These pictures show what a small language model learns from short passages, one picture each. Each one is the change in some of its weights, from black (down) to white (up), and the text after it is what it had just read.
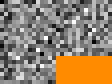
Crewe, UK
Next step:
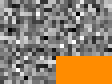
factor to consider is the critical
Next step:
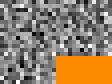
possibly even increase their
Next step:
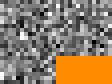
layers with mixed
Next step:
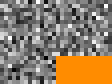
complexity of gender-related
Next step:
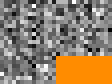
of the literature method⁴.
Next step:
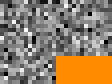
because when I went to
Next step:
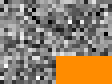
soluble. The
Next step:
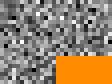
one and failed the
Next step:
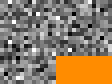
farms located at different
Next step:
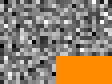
pedal system - New
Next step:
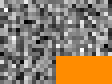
completely randomized design
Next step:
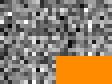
Osmania University,
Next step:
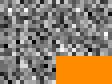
reviewed and the study used
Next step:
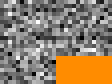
presence of hydroxymethyl
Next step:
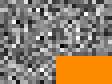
but in this research, the
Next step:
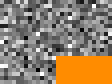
systems (VOG)
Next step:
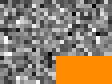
and Sanofi.
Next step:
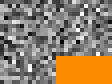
at the criminal site
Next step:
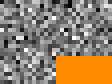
iron is determined after
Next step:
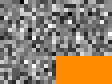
impedance, current,
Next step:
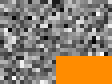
other hand, deionized
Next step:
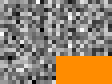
medications to help control
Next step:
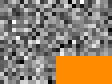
prominent public role in
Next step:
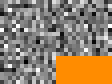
However, the effect of
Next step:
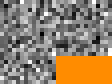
tubes inside and
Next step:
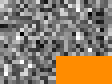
concrete, essentially focused
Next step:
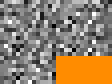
A natural language interface for
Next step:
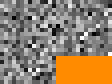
other relevant sources about the early
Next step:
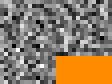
was gelatinized
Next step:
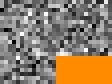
in cereals.
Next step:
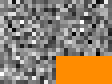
in ventilation.
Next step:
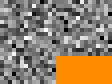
data were subjected to
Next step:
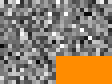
contacted directly and
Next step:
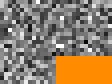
basic mathematical operations test,
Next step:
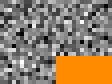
Pulmonology, University
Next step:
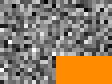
line located in the
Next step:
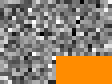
Erdogan et
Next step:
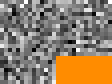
increase of cavitation along
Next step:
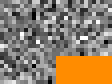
kHz IV.
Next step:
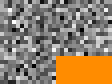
health care to Los
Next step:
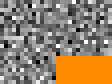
monocultures and
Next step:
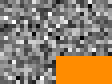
build bridges between user
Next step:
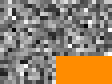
Erosion Survey of
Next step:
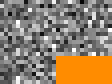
Anti Fumo
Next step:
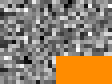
The problem of SA is
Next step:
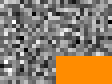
compositions have been a
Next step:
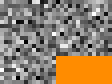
property or characteristic that
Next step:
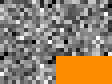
lattice with 0 .
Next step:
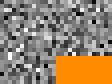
OER were far more
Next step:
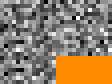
solution was maintained at
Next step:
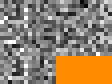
Silicon by
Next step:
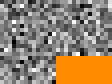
be increased as mission requirements
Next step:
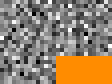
transparency in
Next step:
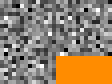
simulation should include explanations
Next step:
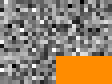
x_e = concentration of
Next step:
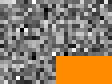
with a faint
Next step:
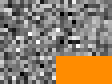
findings revealed that 80%
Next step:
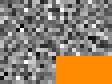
would preserve the
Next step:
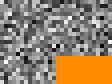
relations with Germany.”
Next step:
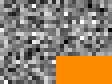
of some abnormal
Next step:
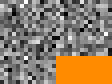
increase in the case of the
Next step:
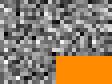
and husk of
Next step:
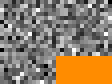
boasts a relatively large
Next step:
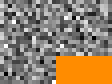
that the drug was not directly
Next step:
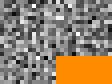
of concrete paving
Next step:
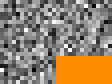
8°C/min and
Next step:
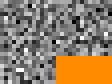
approach which aimed to obtain
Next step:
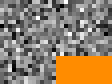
whether patients' demographic characteristics
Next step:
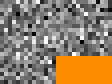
acknowledgement in this
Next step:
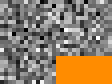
areas, referred to as
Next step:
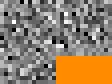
made available to bona
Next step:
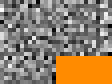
funds directly to mobile devices
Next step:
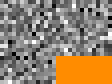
an AIDS person.
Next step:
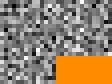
2 and 5 were removed
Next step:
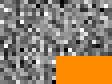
and broadening effects often limit
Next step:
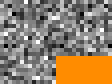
result in a higher amount of
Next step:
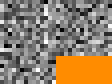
by their surface area, as
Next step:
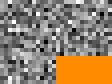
far less frequently compared to
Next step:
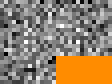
field and pot experiments.
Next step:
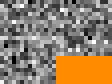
be around 30 million.
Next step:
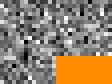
and Type III
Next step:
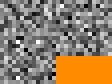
was a political power in their
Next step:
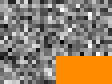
security climate. Like other
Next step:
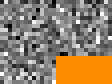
and their Characteristics
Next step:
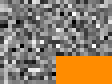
changes in how financial services
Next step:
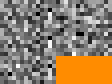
effect CONCLUSION
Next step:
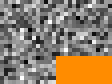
commercial, of
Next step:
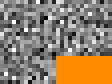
restrictions due to the
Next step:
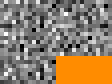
statistical sense. For
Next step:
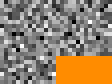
the desired frequency is
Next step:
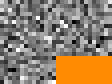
services offered were
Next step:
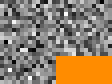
during work hours. -
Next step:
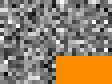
- 4) The relative
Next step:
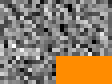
was recorded in the M₃
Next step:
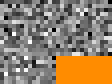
at the required frame
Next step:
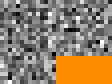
robot can have more than
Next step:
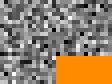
the functions of a teacher
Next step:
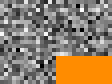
with similar findings. More
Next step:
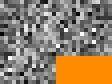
area, although fewer
